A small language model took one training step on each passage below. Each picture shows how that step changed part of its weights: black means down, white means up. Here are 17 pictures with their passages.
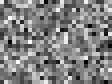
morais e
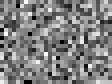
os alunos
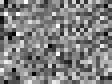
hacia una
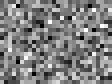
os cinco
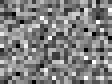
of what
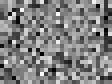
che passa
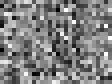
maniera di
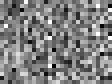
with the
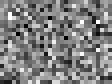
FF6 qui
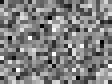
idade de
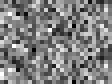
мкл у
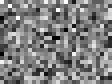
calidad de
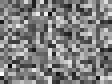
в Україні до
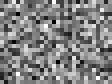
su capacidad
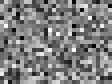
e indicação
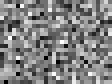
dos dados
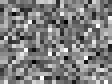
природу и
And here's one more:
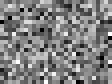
del voto
